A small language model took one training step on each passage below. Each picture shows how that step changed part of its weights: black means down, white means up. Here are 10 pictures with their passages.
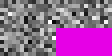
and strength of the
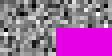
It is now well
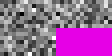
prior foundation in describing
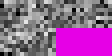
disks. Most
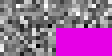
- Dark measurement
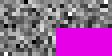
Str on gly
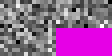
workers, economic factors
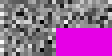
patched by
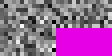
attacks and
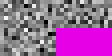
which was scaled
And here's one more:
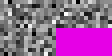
users with distance smaller
